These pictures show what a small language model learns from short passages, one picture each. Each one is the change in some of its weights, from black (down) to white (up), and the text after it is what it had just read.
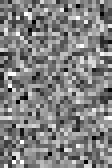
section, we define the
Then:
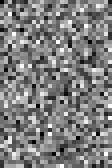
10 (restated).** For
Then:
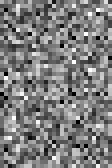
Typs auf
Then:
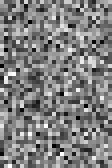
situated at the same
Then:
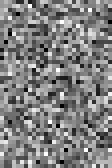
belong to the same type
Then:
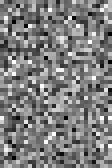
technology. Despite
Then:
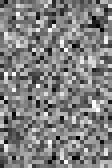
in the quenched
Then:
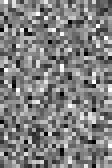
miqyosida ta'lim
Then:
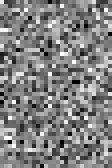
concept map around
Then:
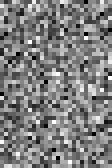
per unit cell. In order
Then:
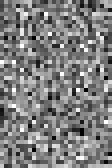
systematic investigations into the
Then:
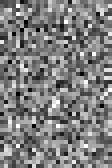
difference contributes to the
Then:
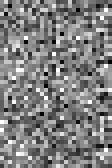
3.º F del
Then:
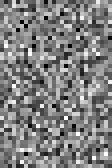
drug induced
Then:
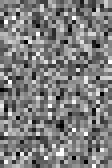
Multiple regression analysis was
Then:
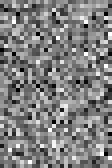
and real-time market
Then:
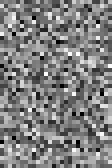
variations owing to the
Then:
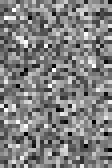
capacity. If a client
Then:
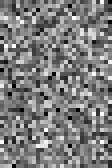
in its product class that
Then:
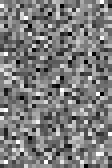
contenido de Fe y
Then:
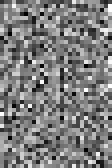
be cast in the form
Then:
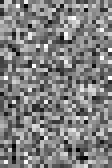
traits on travel
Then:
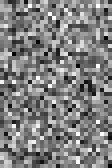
Similar results were obtained for an
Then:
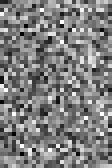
or costly to port the
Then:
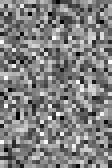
count in the milk
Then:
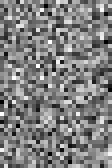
BD was constant, the
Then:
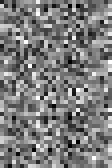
system, as indicated by the
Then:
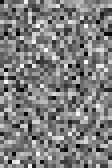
with $r = r(l,
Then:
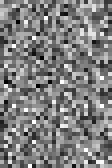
the second physical
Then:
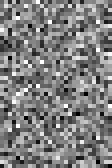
stage: Stage I
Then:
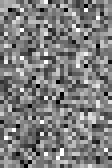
nostandart uy
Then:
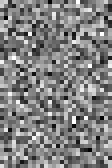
approach forward in a
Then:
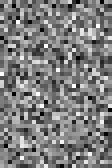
various stem heights.
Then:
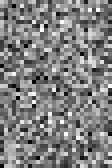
light towards the
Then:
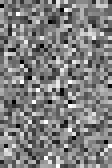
em infraestrutura
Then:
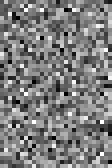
is of little use to
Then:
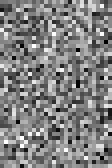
of motion. In this
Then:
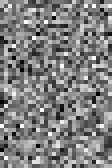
the full list of
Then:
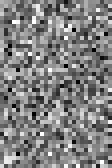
show that enriching the
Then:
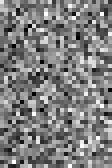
next step we let all
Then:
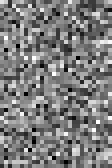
findings will be initiated within
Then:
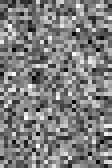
achievement of the defined
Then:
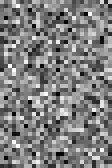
the lowest risk factor
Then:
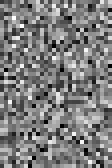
with the Constrained
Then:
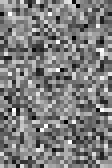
that allow transforming low level
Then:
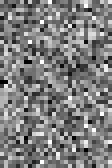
$1$. {This assumption
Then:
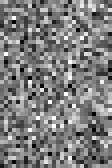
Å, which was found to
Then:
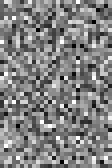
incoming propagation
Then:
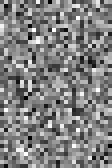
world, even the
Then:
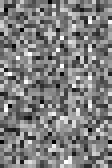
een gedachte van
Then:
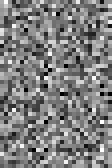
VEGA Grant
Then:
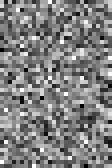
and Control groups
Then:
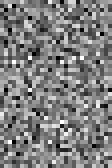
zona 3 (zona
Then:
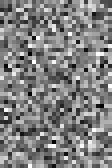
of interpretations or
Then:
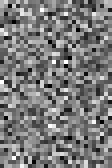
в понимании,
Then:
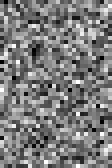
a family of operators with
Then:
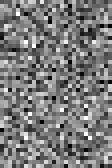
systems. As described there,
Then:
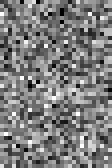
practice, and expanding
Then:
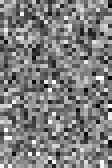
values of $\theta$ are
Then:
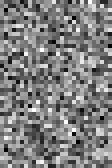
restritas e a
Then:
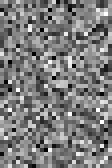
result is consistent with the
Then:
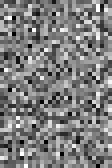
provided to the pupil for
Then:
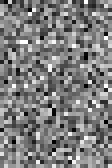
& \lambda \varphi
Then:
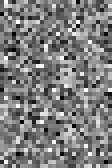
phone's camera.
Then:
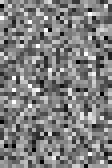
malicious user
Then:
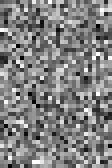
Objects (1)
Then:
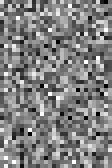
Planck mass is
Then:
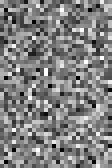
the samples stored at
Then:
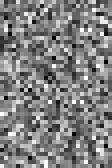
chiral flows.
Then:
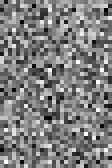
minimum side effects.
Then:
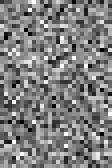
The recent progress in
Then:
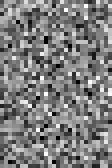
Ausbildung von
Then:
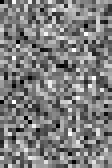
PPC formalism. The
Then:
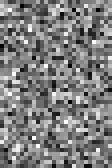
G., Tudsri S.,
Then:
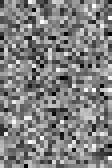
to the class list, the
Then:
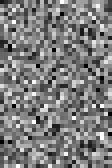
The participants of the
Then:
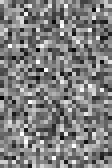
PIB), les
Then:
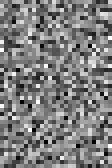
tackling global
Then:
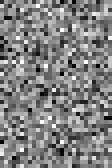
Trottman, and J.
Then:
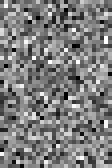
change quantiles
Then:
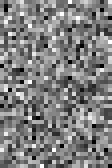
values might {\it not}
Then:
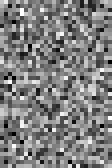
основано на
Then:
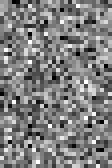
mesmo a de chorar
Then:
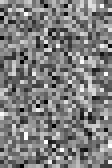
space. In this work,
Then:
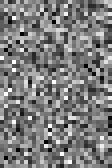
The research was conducted in
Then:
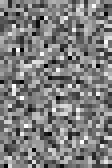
sensitivity to SAR
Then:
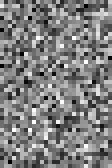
Israel está
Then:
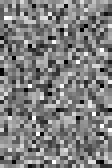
fixing the state of formation
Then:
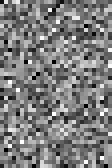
— muhandislikda
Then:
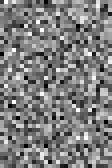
Curves of momentum
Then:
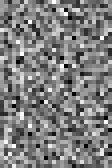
est arrivé en Europe
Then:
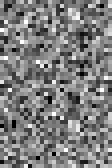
points i1 and i2
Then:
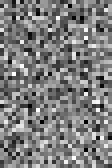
implemented on board of a small
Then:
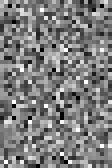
в графіці
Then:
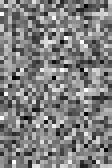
Impact of Climate
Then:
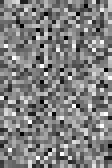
learn & speak
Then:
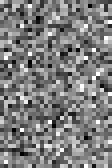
elementlari muhim
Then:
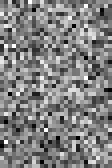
in NLO, as they are
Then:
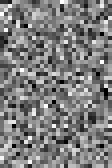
this unique solution.
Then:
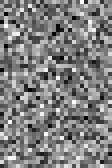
with small mammals from
